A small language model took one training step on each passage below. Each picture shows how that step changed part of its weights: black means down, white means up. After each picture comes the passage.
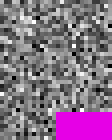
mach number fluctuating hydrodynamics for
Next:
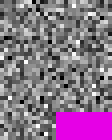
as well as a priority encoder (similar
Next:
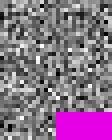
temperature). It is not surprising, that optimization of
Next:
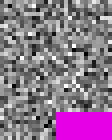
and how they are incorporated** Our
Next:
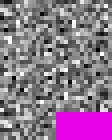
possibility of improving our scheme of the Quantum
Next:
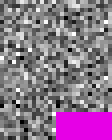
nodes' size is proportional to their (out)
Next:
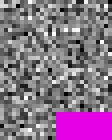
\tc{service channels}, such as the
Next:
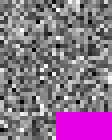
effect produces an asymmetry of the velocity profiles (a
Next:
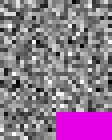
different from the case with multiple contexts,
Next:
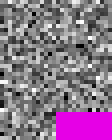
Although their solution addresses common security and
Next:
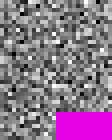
E_q, \widetilde{H}_q,
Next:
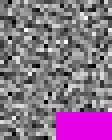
the lattice particle density counting for the total number of
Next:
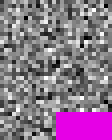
to compute the reported emulation error of the saved
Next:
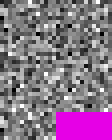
assumptions,'' \emph{IEEE
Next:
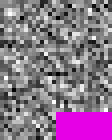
changed only modestly compared to RHIC.
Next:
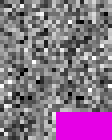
we find that different collective modes have a larger weight
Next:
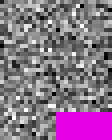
calculated the mean and standard deviation for each item to
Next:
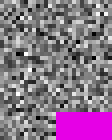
Eq. \ref{rep} for
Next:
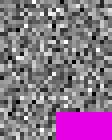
exhaustively a hierarchy of
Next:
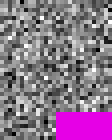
of the source rises as $\propto
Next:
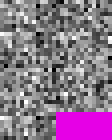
cannelure 643 corresponding with H$\alpha$
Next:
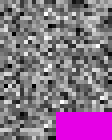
\exp\Bigg( -\frac{\I
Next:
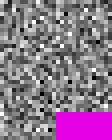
of the charge-conjugation-even
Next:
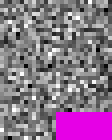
at the top of the static sphere with
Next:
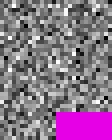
\bibinfo{title}{Measurement of energy decay in
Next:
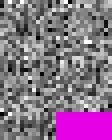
seen and $χ$ shows the deviation between
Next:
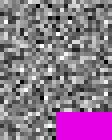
about 7\% \cite{glyde} of the
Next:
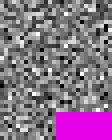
the corresponding author upon reasonable request.
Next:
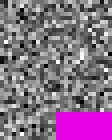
the potential computational cost improvements achieved by decomposing
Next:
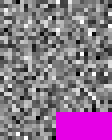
lesson is that the appearance of only a single integral
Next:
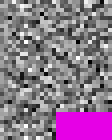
a generalization of the well-known work by
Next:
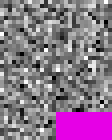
to probe the high energy tail of the
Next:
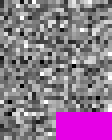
time. While nonlinear effects of multiple pairwise interactions can
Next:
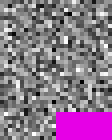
from that of a NFW density profile or its
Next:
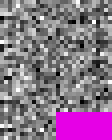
parameters of the model have been optimized for 300
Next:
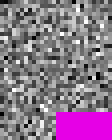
$E(t)$ is an arbitrary monotonously increasing
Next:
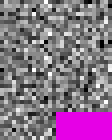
an unit vortex/antivortex in the
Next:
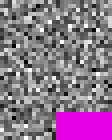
$n$ copies of the fundamental
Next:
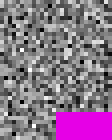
be pointed out that the second definition consistently
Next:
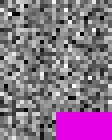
Publishing Company}\\ }}
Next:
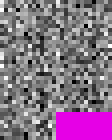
W enrichment due to preferential
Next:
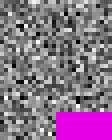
+1$ all such solutions possess a central
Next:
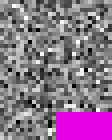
on the Eddington ratio. These results suggest
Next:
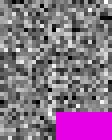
performed many years after the outburst, long after
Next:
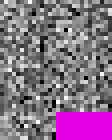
these works consider the fingerprint variability due
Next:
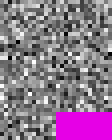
surface after first and second dredge-up
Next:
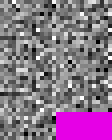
the Strategic Research Foundation at
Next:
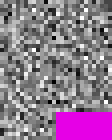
frames of bulk-boundary
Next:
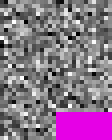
association measures and their corresponding computational methods, as used
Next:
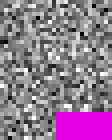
where the static NP is considered to be at
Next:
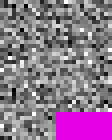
share, and view counts compared to the critical
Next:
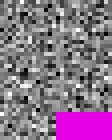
scatterings might be considered as a consequence of black hole
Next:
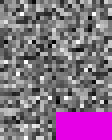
an observer in the laboratory
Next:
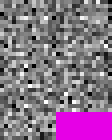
\begin{table} \caption{$L_1$
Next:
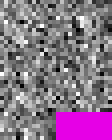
\zeta^6 \:. \end{equation}
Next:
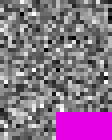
replaced by \begin{eqnarray}
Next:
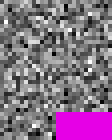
into account the sample sparsity, not only in the
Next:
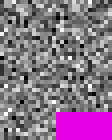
regions. Thus, the magnetic field strengths derived from different
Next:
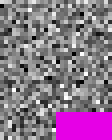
$\tilde j_{\tilde i}=0$ for all other
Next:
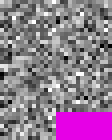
distribution of the $\Lambda_b\to J/\psi
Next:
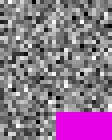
Robert Desbrandes (LSU
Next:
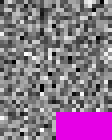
a lower bound on the magnitude of bias due to
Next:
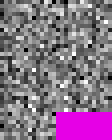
range of different particle densities imposed at the open ends
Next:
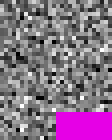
the other with $c \to c g$ ones.
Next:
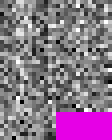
chemical equilibrium. We will therefore neglect chemical
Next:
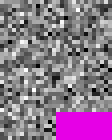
processed and the energy distribution of each focal point
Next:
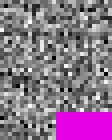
the mass is equal to zero the Dirac equation is invariant
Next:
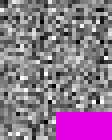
access. Instead we chose to flatten
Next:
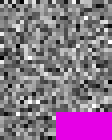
with } r^1_\ast \text{ finite.}
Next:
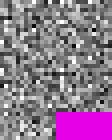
model parameters. As such, it is necessary to consider the
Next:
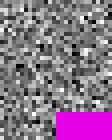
is the equivalent width (EW) of the
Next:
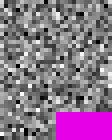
In the literature, several algorithms have been
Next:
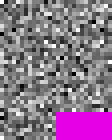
W(t) \equiv W(t) -
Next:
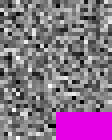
Poincar\'e group, and it has a slight
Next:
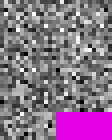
10^{-38}$ GeV$^3$ is the entropy density
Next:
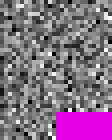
not find published values of [Fe/H] from
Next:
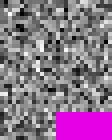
way to specify and enforce resource
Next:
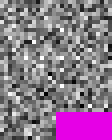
the saturation field $B_s$ increases from
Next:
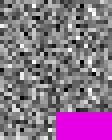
and LC. We next establish that
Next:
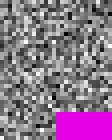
to $\delta$ and $\rho$ for different values of
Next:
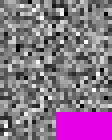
equation~\eqref{eq:potharmm} yield
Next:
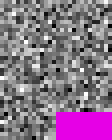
solid solution between adjacent rare earths in
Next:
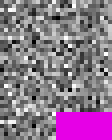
gaps When the surface Dirac mass is finite, topological
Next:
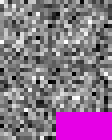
\bibitem{} Herant, M., et al.
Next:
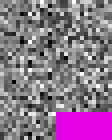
parameter $\mu$}. There also exists a
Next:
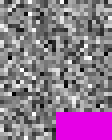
Alzheimer's Disease, the
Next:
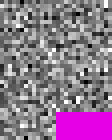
across the Middle East and North
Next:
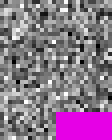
resistor was added to test its influence on
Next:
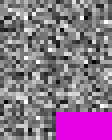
performance (UAR [\%]) of the
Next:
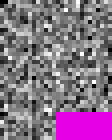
easily derive the equations describing this
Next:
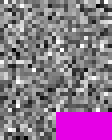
to MBE-deposited films,
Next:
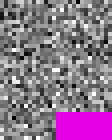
It turns out that, with the exception of
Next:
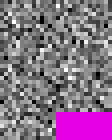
\shortauthors{Parker et
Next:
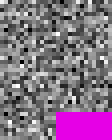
sCMOS camera sensor corresponding to
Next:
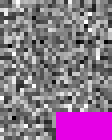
tensor $T$ has, at the most, six
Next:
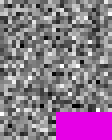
CP method at low densities may be due to the
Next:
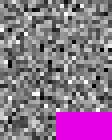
the output of every encoder layer into the corresponding
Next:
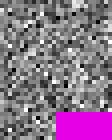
signal is the source flux convolved with the
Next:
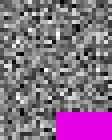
"a puzzle." However, a recent
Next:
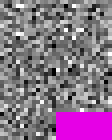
they are physically correct. In this plot, all solutions
